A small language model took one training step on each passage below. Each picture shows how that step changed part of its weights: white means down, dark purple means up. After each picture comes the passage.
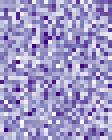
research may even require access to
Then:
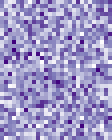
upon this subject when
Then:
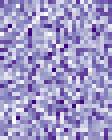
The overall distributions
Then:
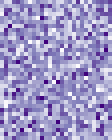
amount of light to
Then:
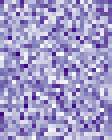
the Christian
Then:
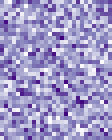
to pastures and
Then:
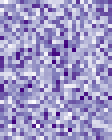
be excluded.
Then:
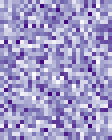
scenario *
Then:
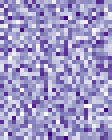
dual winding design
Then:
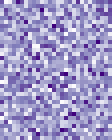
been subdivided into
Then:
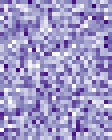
LN (No.
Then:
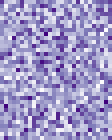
the cell increases by
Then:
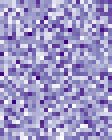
as important gestures for
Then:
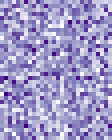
use principal
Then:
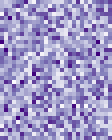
focus on the optimization of
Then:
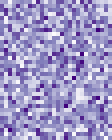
limit about electrical current
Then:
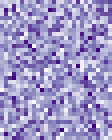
arsenal of
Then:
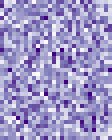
alopecia results from
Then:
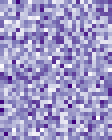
temperature, mixing
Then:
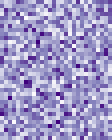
c) narrower
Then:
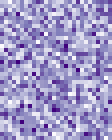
commercial sector.
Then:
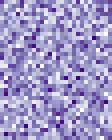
the SPT through an
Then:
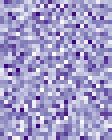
emitter molecules
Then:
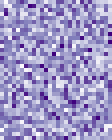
received because he was
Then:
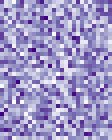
all the age groups and any
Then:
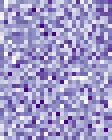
of accelerator
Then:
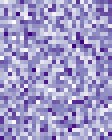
contributions IAN
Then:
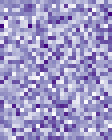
virus, it can
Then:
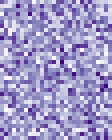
reducing costs,
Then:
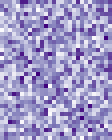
A RESULT
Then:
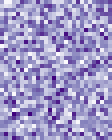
is to engineer the
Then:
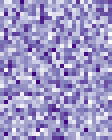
height, but these
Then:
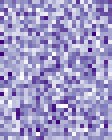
Scheme 1.
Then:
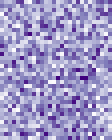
"as happens
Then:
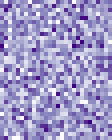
fibre volume
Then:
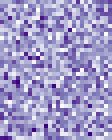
2 diabetic and
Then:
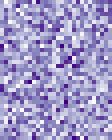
are suitable positive
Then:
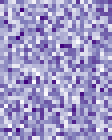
seduce people by
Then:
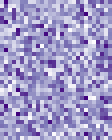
educational agendas,
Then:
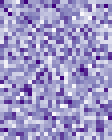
requires reflection
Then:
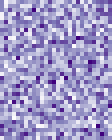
of cadmium
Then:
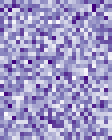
the operational plans that
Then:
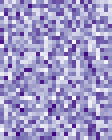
achievement of the
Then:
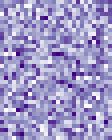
Taiwan F
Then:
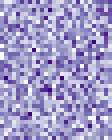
and standard deviations
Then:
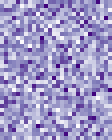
they submit it to
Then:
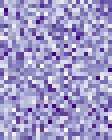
previously classified as an
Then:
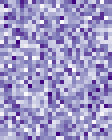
effects of runoff
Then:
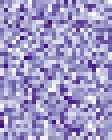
two decades by the
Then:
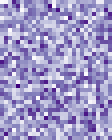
dynamics, it is
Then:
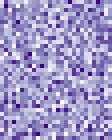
Junk food
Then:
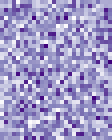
Conference on Language
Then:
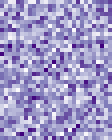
ability in target
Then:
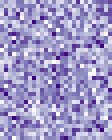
infrastructure at
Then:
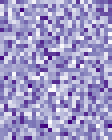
session, held by
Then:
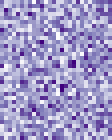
investigation. Age is
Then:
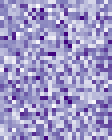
four experts. A
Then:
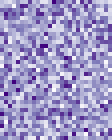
namely that the
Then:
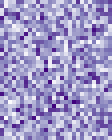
most wines. In
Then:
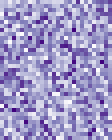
robustness when
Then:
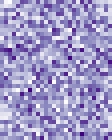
is mentioned in
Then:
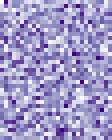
limit the emissions
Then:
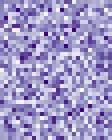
Aim: To compare
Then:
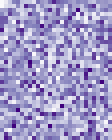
an expensive time and
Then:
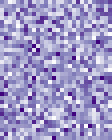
subsequent analysis of at
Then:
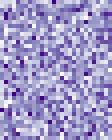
of lamtoro
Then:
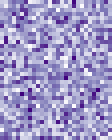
smoking was reported in
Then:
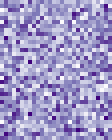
comparisons to other studies
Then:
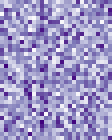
group they represent indicate that
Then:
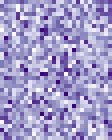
Disease Severity
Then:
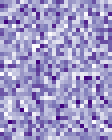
*T. indica*
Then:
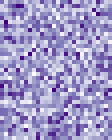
procrastination in
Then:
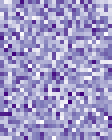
has a worldwide
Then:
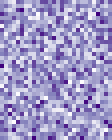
theorem Sorting
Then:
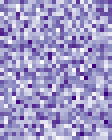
Despite the
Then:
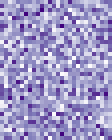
for the forthcoming
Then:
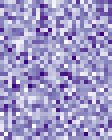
one that rose to the
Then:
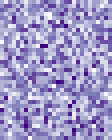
Source Flows
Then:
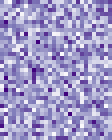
to the sun intensity
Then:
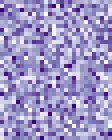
that offers programs
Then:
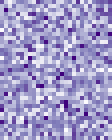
channels comprising
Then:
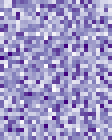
systems allowed for the
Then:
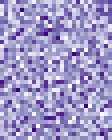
section we discuss the main
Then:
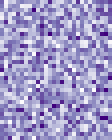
of the statements below
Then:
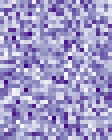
assessment practices to be
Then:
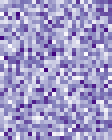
project tasks.
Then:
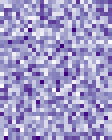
group is comprised of
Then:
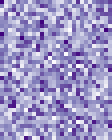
a 6 months
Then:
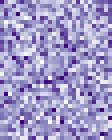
distribution was observed between two
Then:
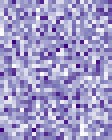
Politeness in
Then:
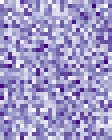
confirms that the information
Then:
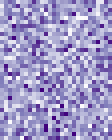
first k consecutive
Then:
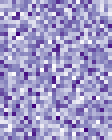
method used; the profile
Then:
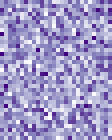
Tendency Of
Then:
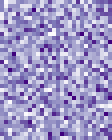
of vocabulary
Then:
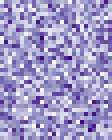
not monitored
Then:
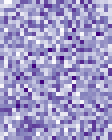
is true in case of
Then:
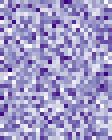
strengthening the role
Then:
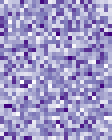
- Kumar S,
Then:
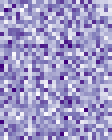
supporting the Data Space
